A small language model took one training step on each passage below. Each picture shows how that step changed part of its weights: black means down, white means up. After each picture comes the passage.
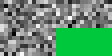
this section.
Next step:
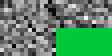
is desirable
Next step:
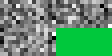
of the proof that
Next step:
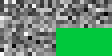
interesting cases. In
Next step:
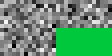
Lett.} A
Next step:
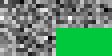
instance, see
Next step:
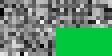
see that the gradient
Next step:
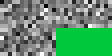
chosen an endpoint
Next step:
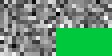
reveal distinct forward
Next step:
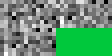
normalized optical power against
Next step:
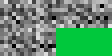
of the predictions of
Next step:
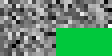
of considering a
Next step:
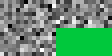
assume $j$
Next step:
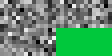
law of large
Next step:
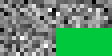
H$. Then any
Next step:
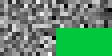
assumed as an input
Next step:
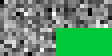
reduce drastically
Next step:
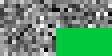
speckle potential
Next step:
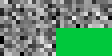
of fractional linear maps
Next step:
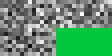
to this loss function
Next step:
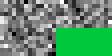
Research branch,
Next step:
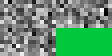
and transverse components
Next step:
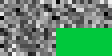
\item It can
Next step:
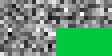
with proving the
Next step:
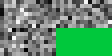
is true for all
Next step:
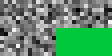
in tests,
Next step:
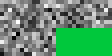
SDSS ensures
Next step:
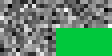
third product, one
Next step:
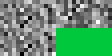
We now check the
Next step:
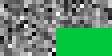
Since we have
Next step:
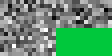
Next, compute the
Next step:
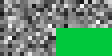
says equally
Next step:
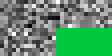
method cannot escape
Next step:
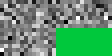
$\gamma$ is
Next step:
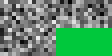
of them will lie
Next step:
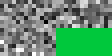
noise. The
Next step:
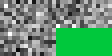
$\max \deg
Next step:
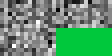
exists $T :=
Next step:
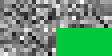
the less massive
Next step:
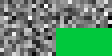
range is between
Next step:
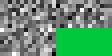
expressed by a matrix
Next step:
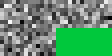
& Error
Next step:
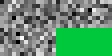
a matching in
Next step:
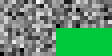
CDF of a
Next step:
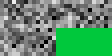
than the background value
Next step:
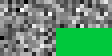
Thus there exists a
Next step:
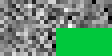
with diagonal covariance matrix
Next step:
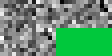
we can observe the
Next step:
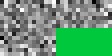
\geq 0
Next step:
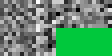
in the formula of
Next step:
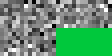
contains three major
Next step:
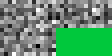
for at most
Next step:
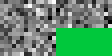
(we use weight
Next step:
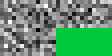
a significant brightness
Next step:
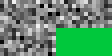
control of.
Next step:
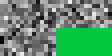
FIM state.
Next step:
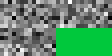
forces, collisions between
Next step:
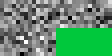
the peaks in
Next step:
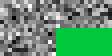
nuances of
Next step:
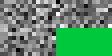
the details of the
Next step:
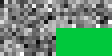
challenges. Our
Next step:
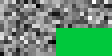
Lo and Tung
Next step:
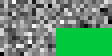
exponential with rate function
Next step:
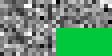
map (red
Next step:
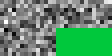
creep function
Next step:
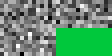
only diagrams with maximum
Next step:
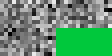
used considering both
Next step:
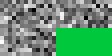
architecture based
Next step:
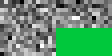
instance, if such
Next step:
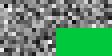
of low order has
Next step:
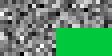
case. Here we
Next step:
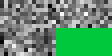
not specified. To
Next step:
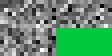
emerged as an
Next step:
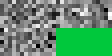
optically not
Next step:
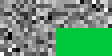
the Adam
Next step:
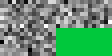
complexity) and measures
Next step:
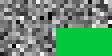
can be the
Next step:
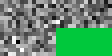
superlattice has
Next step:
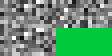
on each layer
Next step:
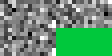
\enas This
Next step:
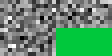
a system,
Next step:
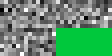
connected components and Lie
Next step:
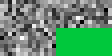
Therefore, it acts
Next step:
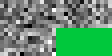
one-step method
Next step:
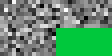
evolutions of the
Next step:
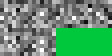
holomorphic maps and the
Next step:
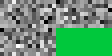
online networks such as
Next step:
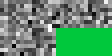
MeV] were
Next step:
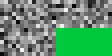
of photons will be
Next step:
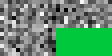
strict derivations of
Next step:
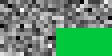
$. Moreover it is
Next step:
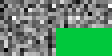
going to prove that
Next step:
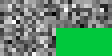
some non-negative
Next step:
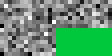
LIC) is
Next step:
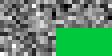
Clearly, the
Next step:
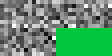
onto the boundary at
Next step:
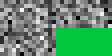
above equation in
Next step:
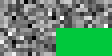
All experiments were performed
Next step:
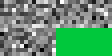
each other, and
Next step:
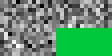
approximation to the embedded
